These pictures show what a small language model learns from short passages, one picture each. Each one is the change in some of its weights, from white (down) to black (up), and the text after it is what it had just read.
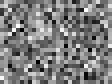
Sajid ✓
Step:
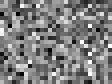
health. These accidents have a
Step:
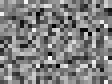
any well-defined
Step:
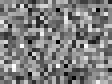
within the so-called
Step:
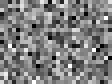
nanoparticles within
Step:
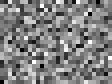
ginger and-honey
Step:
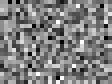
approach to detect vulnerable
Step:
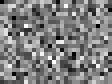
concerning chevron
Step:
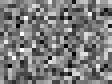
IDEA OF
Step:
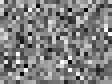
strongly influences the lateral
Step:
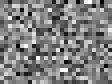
group Epipactis
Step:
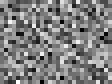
one of the main directions of
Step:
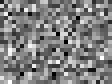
as fly ash and natural
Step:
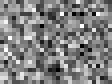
thrift stores or
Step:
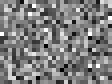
delay, non-chronological
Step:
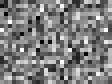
spectrum, an analysis of the
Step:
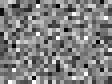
The middle application layer
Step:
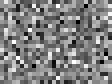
approaches to climate change
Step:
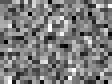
M, Khan FR,
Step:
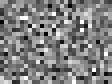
which in turn may have
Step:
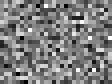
cell growth behavior was also observed
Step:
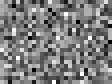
A Hypothesis H5
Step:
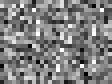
designed to engender those
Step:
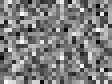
of learning at a distance
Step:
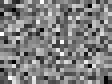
beef juice 1 " "
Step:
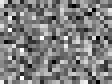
large and complex, it is often
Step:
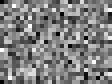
likened to a consumer
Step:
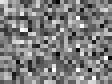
prioritized or
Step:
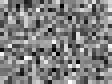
semantic resources that will be
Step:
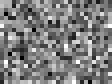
moving forward. Over
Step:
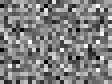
determine if this should become a
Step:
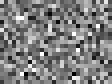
min. The results obtained confirm
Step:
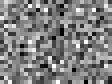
temperature at the defined values from the
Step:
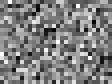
use of software systems or
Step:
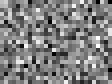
business process (BP)
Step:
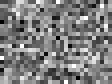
specialty obtained in a
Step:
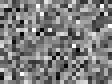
2010). Previous studies
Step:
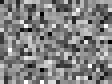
take on a set of
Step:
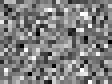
look into its properties. For that
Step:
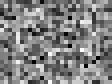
*GREEN* and
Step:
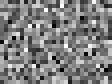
transactions, including three novel
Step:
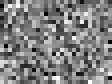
which causes a lot of
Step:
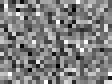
it received approval for
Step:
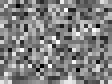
scene segments s_j
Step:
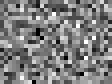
amount of nitrogen in
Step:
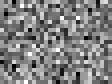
2). 5) A high score
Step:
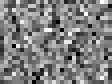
Unfortunately, the current
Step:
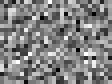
above *weakly
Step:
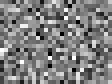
soluble matter was determined
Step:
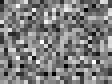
of BPH with chronic
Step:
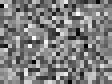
of domestic and foreign studies
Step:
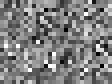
pollen grains
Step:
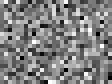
of FAV in the sample was
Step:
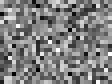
commonest cancer in
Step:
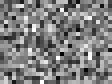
are considered on the basis that this
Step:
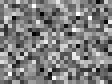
classroom environment, gender
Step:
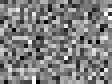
describes current positioning of
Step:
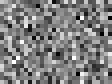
learning strategies that are more effective and
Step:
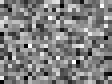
step is classified as
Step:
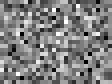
to global priorities
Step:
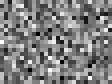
both types different operational states
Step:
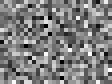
seeds were transferred
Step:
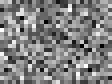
on the network by sending
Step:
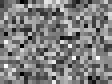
became a important thing in the
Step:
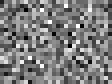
TM or TPM1
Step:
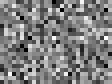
where people prayed to
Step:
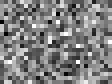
(now *Chalcides
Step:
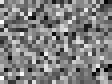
of casualties,
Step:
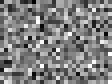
quality of life in numerous
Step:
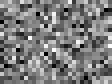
OF BACTERIAL
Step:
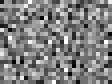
In this case this scalar
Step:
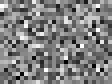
the death and life of
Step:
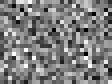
transition between the two cases
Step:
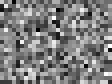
regular cubic is a W
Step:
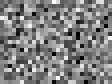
"The Role of
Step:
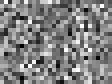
(section b). Section
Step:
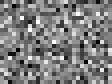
of genres of traditional
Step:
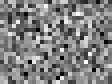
of probiotics. For this
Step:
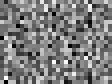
our study 33% of
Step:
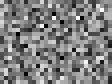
plants form important component of the
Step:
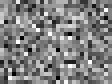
VEDR curves showed a
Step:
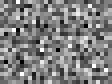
general process of turning involves
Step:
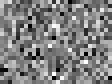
capabilities across the world Log
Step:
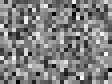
authors declared that no
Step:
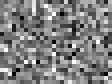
Accepted: 12
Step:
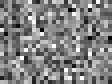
the model initial attempt
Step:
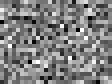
metrics computed over different
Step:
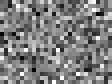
the laminate is
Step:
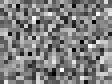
possibility for negative
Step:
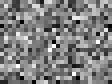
2013). They included a
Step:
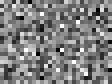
lies within that class.
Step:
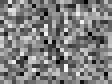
a technical process concerned with
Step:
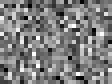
10 cubes that can be
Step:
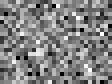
rig silencer -
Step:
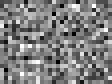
occurs a very short time after
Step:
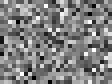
promoted in the last
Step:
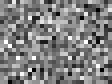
Descriptive statistics
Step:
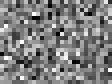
courses and the
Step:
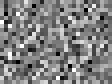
wide range of threshold
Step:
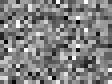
the legs) and under
